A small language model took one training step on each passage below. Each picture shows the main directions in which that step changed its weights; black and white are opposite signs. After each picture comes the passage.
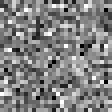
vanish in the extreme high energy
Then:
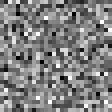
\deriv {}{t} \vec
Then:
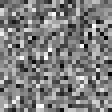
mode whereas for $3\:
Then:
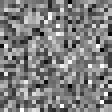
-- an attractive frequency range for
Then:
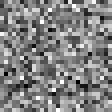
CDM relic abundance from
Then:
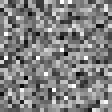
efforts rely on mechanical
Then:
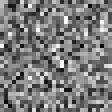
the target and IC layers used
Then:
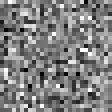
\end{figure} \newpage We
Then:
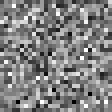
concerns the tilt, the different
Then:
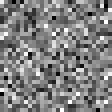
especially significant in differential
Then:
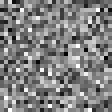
way the validity of the various
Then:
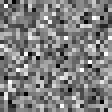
minimize the objective function in
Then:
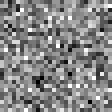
following field redefinition \eq{
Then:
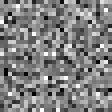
\mu^+ \longleftrightarrow
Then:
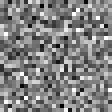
is mounted onto the input
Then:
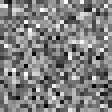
Here, ${\it w(}\omega
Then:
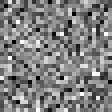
dipole fits in the range
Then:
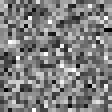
associated transformation group $G$ acts
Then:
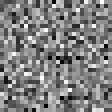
of electronic current motion of a quantum system
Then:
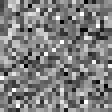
the GW signal, the measured timing
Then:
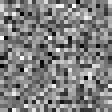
\eea Similarly, the
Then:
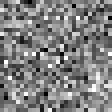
drift charge clouds including
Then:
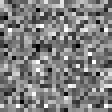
is unchanged. However, during a
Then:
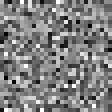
campaign to secure the
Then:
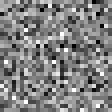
Gemma 2, and Llama
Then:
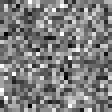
examples of the CORD-19
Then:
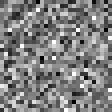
low densities, indicative of
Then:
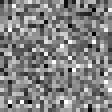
the Ca isotopic chain by
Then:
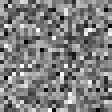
artificial intelligence
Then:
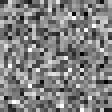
fringe visibility, we do
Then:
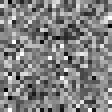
a scalar field slowly rolls
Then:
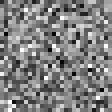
interstellar gas phase and the finite
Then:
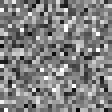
considered when low signal-to-noise
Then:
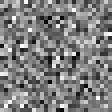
in the form% \begin{equation*}
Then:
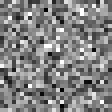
experimental data is about factor of three large,
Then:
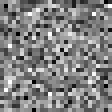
those derived from the 2MASS
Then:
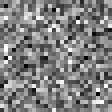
than the $d=2$ case, we
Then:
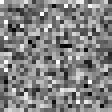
insight on how a CR
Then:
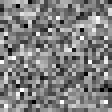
Free set requests ##
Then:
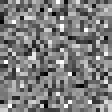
\approx -36$). Green
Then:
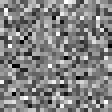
to distinguish which steady
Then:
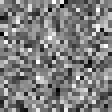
anonymous Referees for their
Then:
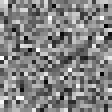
parameter $\gamma$ and have suppressed the
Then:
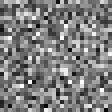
We derived a closed-form analytical
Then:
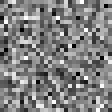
\begin{multline} %
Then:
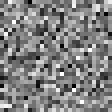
and analyzed nearly all aspects
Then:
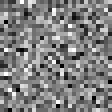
form \begin{eqnarray} S = \beta
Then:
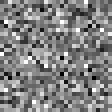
\begin{equation} {\cal A}_{\rm
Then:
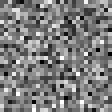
and CAPES (Finance
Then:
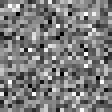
following action which is a difference between two
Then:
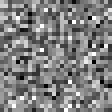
ions that fall into its effective
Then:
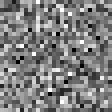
new AGB yields in a
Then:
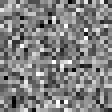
following expansion in terms of the
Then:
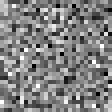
$B$-field} In this section we
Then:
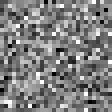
of deviations from the SM in
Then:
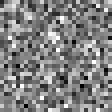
a trie storing all the
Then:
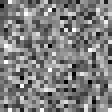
AF-type stars in
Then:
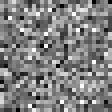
simulated UrQMD events at
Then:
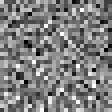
due to gravitational lensing,
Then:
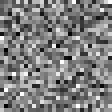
from the Iguana flow,
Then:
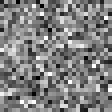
problem involves recommending a
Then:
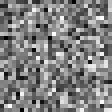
transition between non-equilibrium
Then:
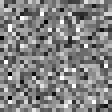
Charged scalar field,
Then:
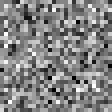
than 1 arcsec. On the
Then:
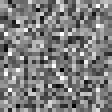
is the dielectric function of the
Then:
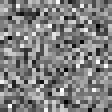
MSG lattices.
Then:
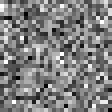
Science, Sports and
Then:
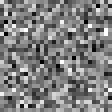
thus define a critical compactness
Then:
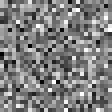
we note that, although the
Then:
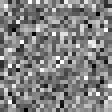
are the relative speed and
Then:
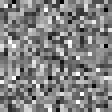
one independently of $\Delta y$. This
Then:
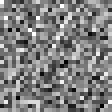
ξ, coupled to a
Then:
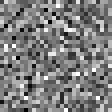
just above the present limits,
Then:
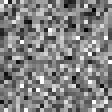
the relative orbital angular
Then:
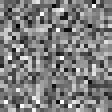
steps. First, the pure
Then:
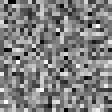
\end{eqnarray} and what we will
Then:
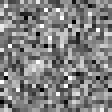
they will be hybrid systems. On
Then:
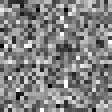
The reason is in the fact that the
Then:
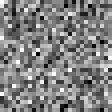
the reheat temperature is natural
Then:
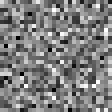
extension can also be applied to
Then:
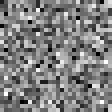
$\delta$ can achieve higher
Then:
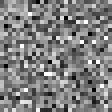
disclose code for verification.
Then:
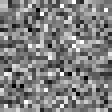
the massless Dirac polaritons
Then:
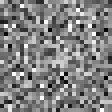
accept refugees. But the
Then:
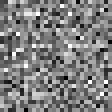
Mandarin (CH) and
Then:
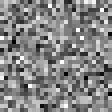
two external doublets
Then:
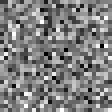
for $t/t_{\varphi} \rightarrow
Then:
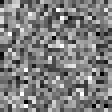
a couple of illustrative
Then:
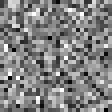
the matrix polar decomposition.
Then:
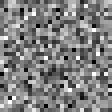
quantitative analysis of observed spectra
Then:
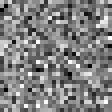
in \emph{instantaneous}
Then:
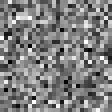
&-\cos \theta\cr}$, and
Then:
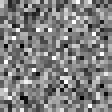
the temporal dependencies. A
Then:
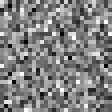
positive and negative-energy
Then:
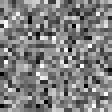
in turn, may require
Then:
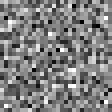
running time of the decoder
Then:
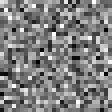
larger-scale extended emission that could
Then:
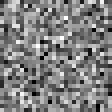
the next. As a result, a new
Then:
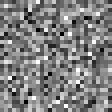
identify the current density corresponding to these very
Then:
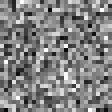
full QCD theory. These
